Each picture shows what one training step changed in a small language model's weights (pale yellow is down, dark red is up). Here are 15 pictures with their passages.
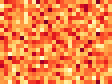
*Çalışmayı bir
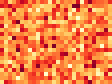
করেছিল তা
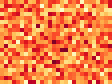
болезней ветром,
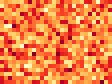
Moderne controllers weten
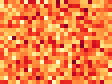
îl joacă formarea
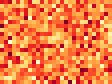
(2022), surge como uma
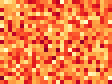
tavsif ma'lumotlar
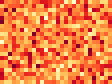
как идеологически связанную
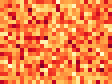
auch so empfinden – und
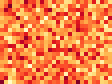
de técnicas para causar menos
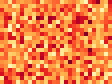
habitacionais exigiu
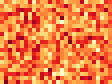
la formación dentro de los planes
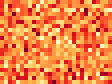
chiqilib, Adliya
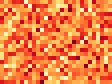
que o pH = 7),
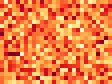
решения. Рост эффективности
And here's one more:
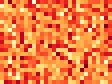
Uit dit voorbeeld
